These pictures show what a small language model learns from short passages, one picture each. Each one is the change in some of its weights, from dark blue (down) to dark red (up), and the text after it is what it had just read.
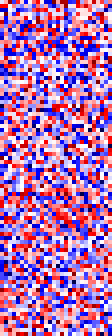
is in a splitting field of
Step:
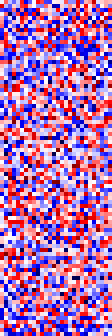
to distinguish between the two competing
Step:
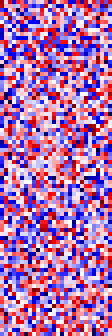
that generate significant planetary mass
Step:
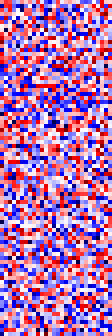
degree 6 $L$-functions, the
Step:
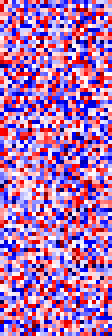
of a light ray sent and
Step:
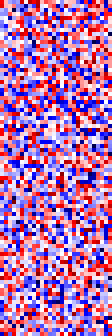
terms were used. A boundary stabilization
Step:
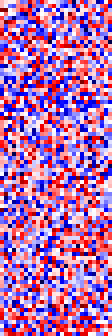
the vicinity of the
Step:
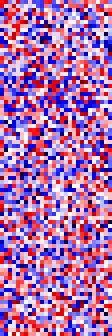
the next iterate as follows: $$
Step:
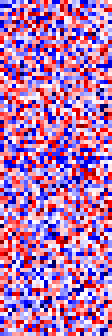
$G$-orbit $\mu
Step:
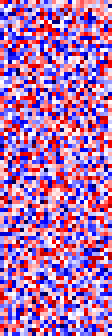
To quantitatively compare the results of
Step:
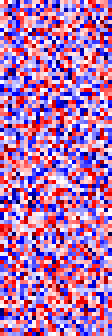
writes to storage by not
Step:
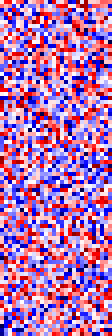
represents the upper bound for reasonable scalability
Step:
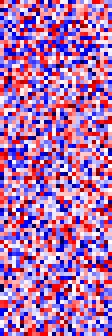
the curve is presented in Figure
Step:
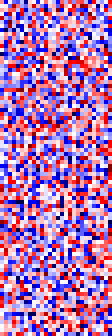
optimizer. Figure 4C shows the
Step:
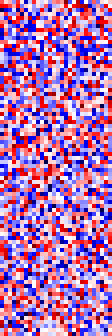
of $M$ is on the imaginary
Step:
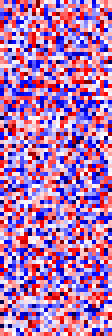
either quasimonomial or
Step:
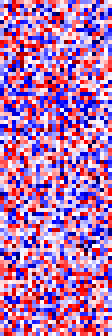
natural relation between the modified quantum product in
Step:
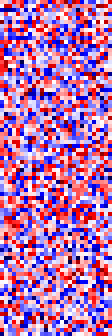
= \mathbf{X}
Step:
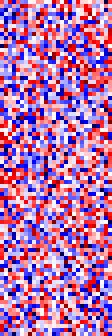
disjoint. Now for a general
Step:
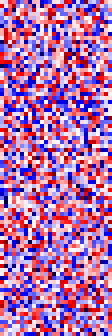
of Freedman in an
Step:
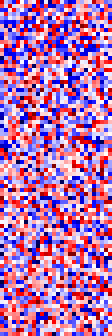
the belief that condensing is
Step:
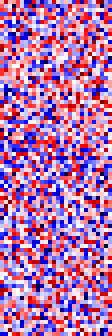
\%$ from the value of the
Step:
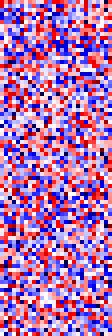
fibers of the specialization of
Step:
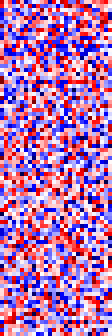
and aurora in
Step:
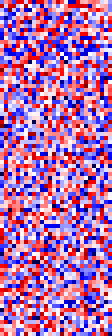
real time evolution and relaxation of expectation values
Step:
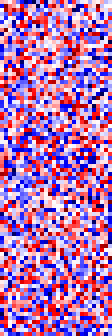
a once punctured disc, and
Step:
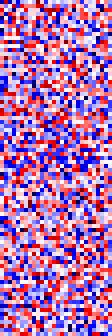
two points forming two possible broken
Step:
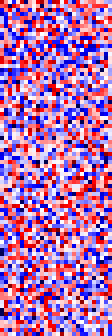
six loop vertices, joined by four
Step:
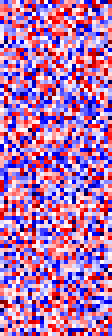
*resource system*. These resources
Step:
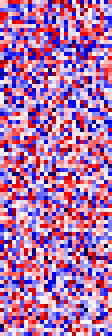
0.5 cm \noindent {\bf
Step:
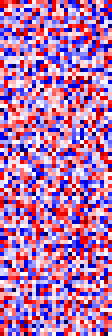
(using the running bottom quark mass at
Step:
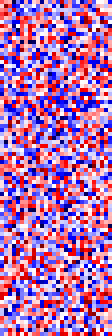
such as the delivery of
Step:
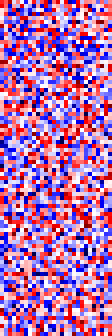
when the registered device is
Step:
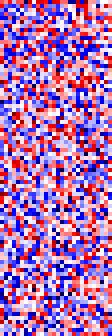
states can be modeled as independent Gaussian
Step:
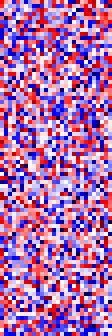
socle and radical,
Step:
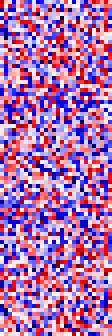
Z and W to Z differential cross section
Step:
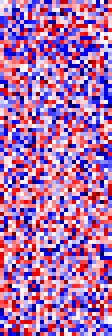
\] for the first, noting that
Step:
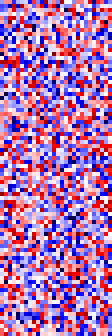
proof of Theorem 4 \endhead To
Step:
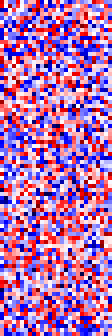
the probability of finding Bell pairs between
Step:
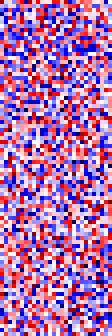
different projection may introduce systematic differences between the
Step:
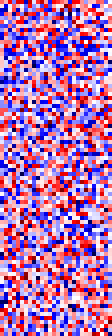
momentum fraction carried by the Colomb
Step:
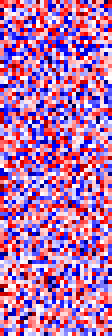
$t=0$. Then the ideal
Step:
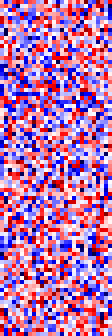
state, but drops with increasing
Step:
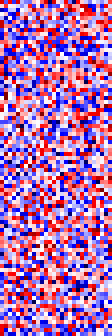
for separating particle mixtures.
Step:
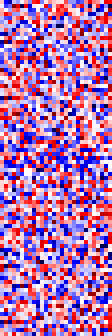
{\sl Supersymmetry and Supergravity},
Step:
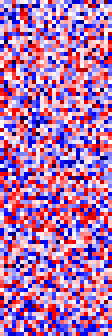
\itm $NB:$ taking
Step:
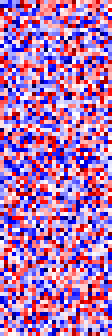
\text{for $\xi \in
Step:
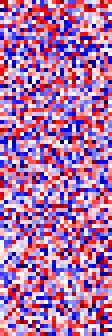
The nonconformity measure is a
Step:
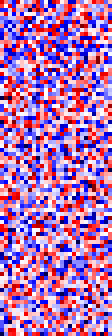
the planet to star mass ratio,
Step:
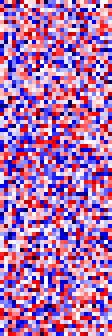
relay to the destination.
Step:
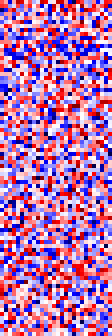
W | \equiv | W(t
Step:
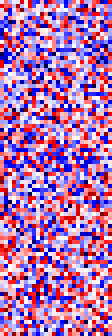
\PSPA. The dashed line
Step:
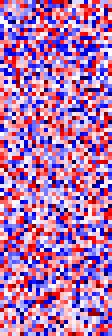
steady states listed in the right column
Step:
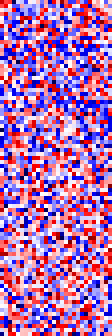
as they singular at the vertices. As
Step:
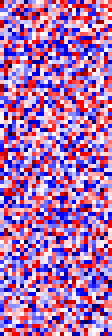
on the region with size of
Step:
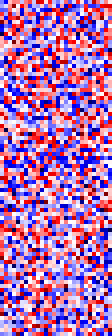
lipid bilayer cell-surface
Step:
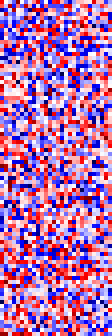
the IEEE for possible publication.
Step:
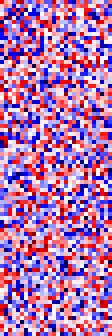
show that after rescaling, we
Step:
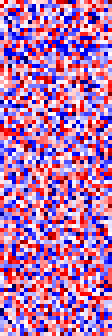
planar tree having $n$
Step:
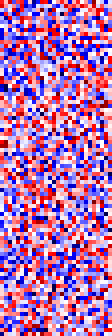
levels for all Tully models.
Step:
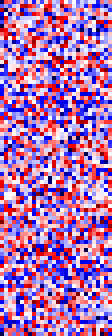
X-ray luminosity and the total
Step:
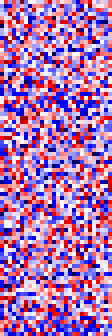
\end{itemize} where
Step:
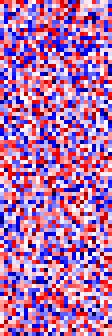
movement and radio actions summed against
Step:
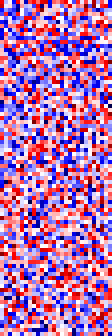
we can see that the convergent
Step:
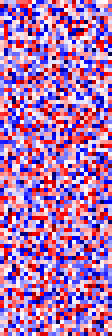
does not wish to utter
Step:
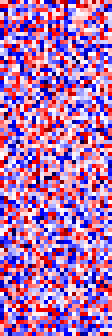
is that even if it has a history
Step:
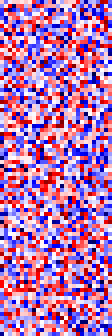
1, 2$, respectively. To examine
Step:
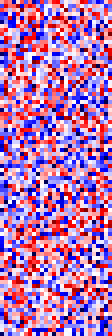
i.e. choosing appropriate observed
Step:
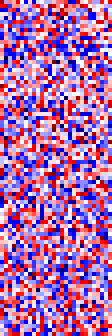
On the other hand, one has
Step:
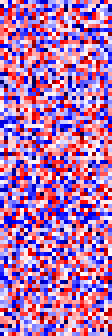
complement: the Alexander polynomial
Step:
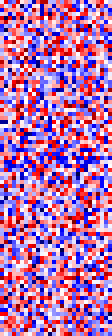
KOKO CRFsuite
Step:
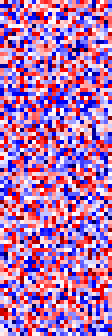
V \cap T_{\tilde
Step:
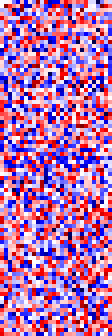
$nmax$ limits the number of
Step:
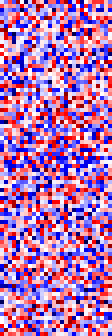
H)$ is a unipotent
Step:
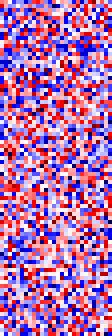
to its constructor. And
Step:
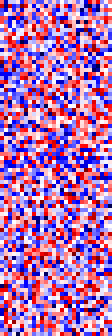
with register operands,
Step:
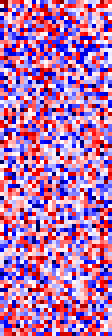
The change of the oscillator density of
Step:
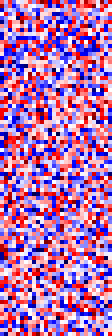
notations we write, in what
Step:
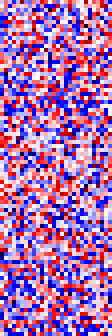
anyons and Majorana fermion zero
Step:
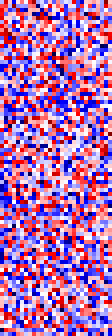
transition by \begin{eqnarray}
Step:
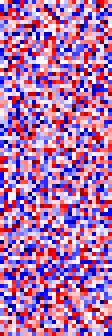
\textcolor{black}{ {\bf
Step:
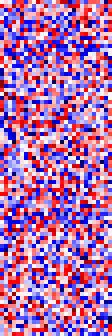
smooth and reduced complex hypersurface
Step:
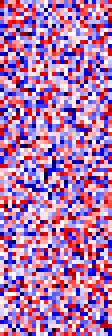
.\end{displaymath} It is
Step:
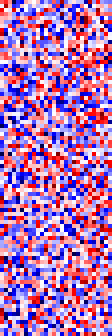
proof into three steps as follows.
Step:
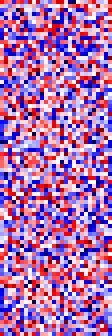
basic set up of the experiment with
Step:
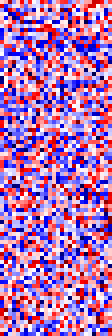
derivative in $H$ direction of the
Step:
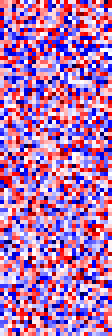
$p^\mu $ are to be
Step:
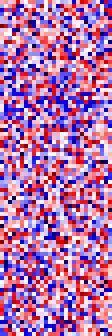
with $i$-th document
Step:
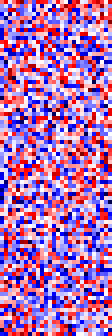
logic with equality, augmented by
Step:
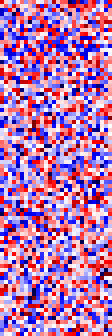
complex \[ \xymatrix{ \bigoplus
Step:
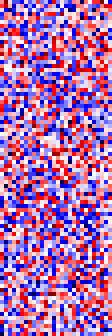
transit into an insulator when the
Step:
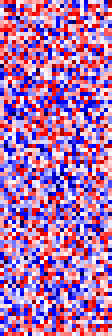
type of heterostructure utilizing the
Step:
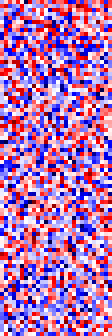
having the same multiplicity $m$. Then
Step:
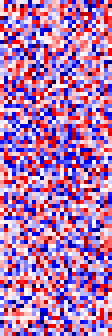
our professional society
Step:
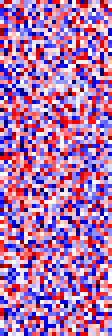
into treatment (and thereby, as a
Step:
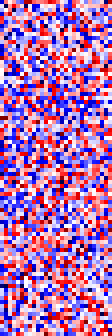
chains onto inorganic
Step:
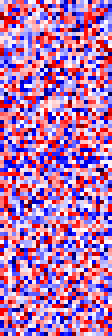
$F_n$ is labeled
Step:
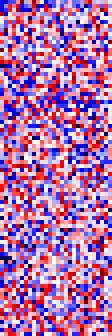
of equations \eqref{eq1},
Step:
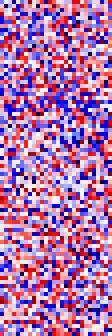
Quantum Kagome Ice}
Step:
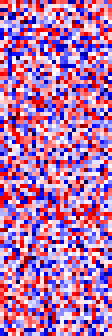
operator $A$ to the initial state
